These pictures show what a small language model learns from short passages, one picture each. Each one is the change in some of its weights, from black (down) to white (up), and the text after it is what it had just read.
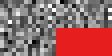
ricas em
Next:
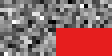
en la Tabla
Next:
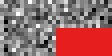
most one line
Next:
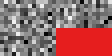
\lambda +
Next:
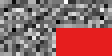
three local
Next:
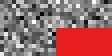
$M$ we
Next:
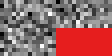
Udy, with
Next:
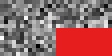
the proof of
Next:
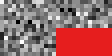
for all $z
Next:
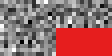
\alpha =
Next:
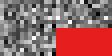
there exists a
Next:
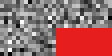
inequalities with
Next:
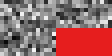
indica os
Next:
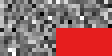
space, there is
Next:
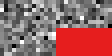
values of
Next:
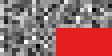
because of
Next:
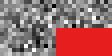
equations. For
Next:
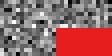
una parte
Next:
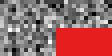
alteração de
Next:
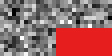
to an area
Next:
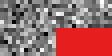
class is an
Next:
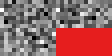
of the different
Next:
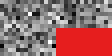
a bat has
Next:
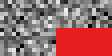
parameters, we
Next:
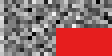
A point $\lambda
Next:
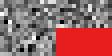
și politic
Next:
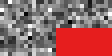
them even
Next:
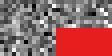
\Vert f
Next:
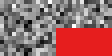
In this case
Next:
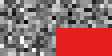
converges to
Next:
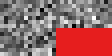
the proof.
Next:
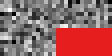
un marco
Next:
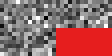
the former
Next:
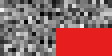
na Figura
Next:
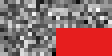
with respect to
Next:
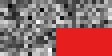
they have
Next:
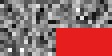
first define the
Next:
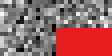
position for
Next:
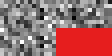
We say that
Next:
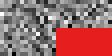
usual action
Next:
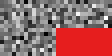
where $ \langle
